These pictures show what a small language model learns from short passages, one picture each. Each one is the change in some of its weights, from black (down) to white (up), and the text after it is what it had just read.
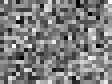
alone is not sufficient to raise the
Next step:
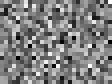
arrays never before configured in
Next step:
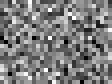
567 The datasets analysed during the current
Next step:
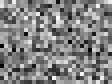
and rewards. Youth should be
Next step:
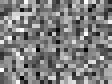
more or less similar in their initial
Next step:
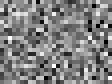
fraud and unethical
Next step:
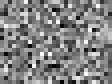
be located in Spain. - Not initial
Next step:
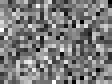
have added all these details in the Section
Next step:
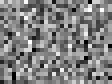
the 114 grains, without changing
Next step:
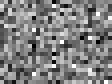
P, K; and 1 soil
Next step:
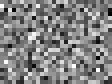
Gypsum (12 t ha
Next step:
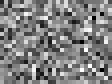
dissidents advocated for human rights
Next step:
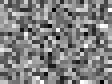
construct we need to develop the baseline technologies
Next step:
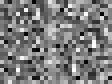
OOP. TOOP
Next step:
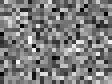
correlate with an upswing in
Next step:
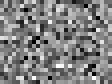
stability of the prepared SEDDS
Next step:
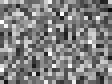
is not provided: Diseases are
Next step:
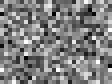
boundaries or small grain sizes tend to exhibit
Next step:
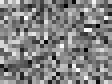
the inhibiting factors at this stage of
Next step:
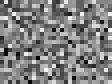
session we used a practical case of
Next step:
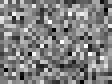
was carefully poured into the
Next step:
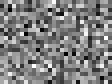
microwave resonators,”
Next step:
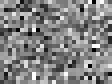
to the demands. 2 Economic and
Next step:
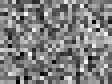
who did. These results align with
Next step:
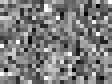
respectively. Figure 4. The suggested
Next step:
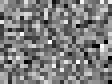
other hand, in no case is the
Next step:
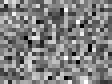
with seven stories is black, and
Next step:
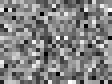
Fiqih Hidayat
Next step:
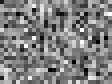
the library. Essentially, we
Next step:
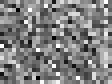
is evaluated. The obtained result indicates that
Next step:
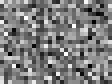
the Arvia Technology Ltd., formulation
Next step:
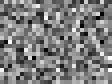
Zohora (2012) who conducted
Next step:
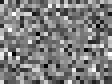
industry struggles to recruit a
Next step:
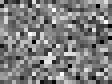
statistics. SPSS Windows version
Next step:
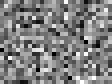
which will improve staff physical activity, rest
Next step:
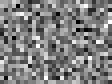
in Hindu society for women
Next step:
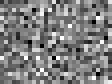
the literature, due to the lower applied
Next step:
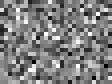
destillatae 180 ml
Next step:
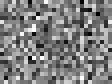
*tional Conference on Soil
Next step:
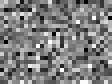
to the volatility,
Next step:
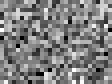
other hand. Environmental barcoding
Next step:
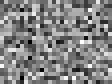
not impossible under practical rules (in
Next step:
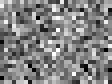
assemblages indicates the most important environmental
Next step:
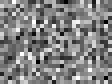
and its impact on the achievement of students
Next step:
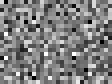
leadership; (3) teacher professionalism
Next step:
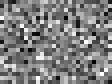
The questioner aims to lead the
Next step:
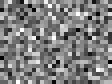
Rules for the Treatment of
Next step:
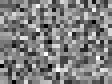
can result in emissions reduction by 65
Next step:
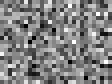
decrease in nest-boxes in
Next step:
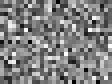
Then Added Slowly While
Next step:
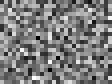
Charter initiated by the German
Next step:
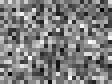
the excited element's radiator.
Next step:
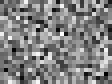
synthesizes sound as well. Figure 1
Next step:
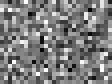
tear episiotomy is
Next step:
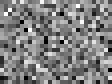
neuropeptide receptors expression
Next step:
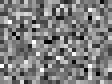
core, with studies ranging from the analysis
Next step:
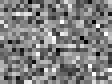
for Ghana. I therefore call upon
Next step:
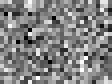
properties of impulsive differential equations
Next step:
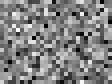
are weather stations, besides
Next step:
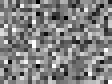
of high calorie and
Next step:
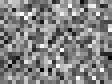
the minors in the morning,
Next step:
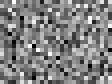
The Review of Economics and
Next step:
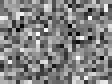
overall schematics were designed, including
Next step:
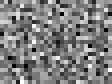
following variables: Time, Cost,
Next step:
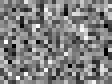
these non-oncology
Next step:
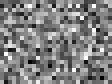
in the aspect of understanding content and understanding
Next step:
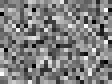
expressions were analyzed semantically and
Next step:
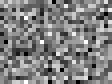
the life events, characters, and
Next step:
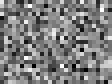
expand potential areas for extracting rent
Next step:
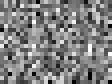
of clays and silty
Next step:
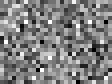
entrepreneurship education programs be seen from new
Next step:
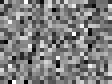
download the PDF, the count
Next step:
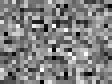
which closed-loop stimulation is
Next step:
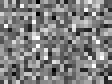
of successfully managing the enterprise for more
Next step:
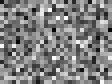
the research, it was observed that the
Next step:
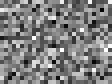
from the projects (Mugambi
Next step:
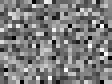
[20]. Figure 5: labial
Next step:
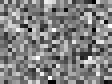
structure and fertility of the soil
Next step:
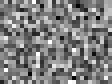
pattern in China, similar to what
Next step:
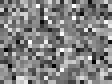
tảo và
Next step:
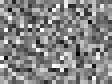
The educational platform The positioning of the
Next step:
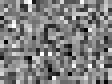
groundwater recharge in these areas
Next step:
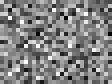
Online Public Service Delivery The
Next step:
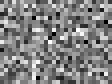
Children to Free and
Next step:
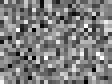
temperature at 26 different levels of depth from
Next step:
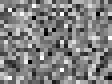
Rai SN, Birla
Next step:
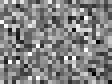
is also being identified as a site for
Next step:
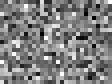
images 5. Evaluation metrics and results
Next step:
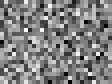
membrane thickness is vanishingly small,
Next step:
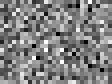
(SD 4) Range =
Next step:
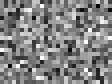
empirical evaluation of the proposed techniques. All
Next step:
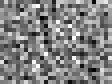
may lead to productivity but it is not
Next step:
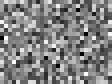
is the dominant one in Chashma
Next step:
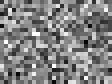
Compared with Caucasians,
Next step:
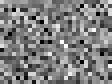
a two stream GS + *de
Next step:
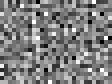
of problems of the research is not clearly
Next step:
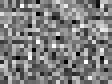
of computational thinking by young children Computers
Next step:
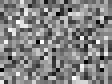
1 mM in presence of
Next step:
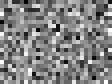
C. Afonso,
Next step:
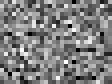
and m is the sum of all data
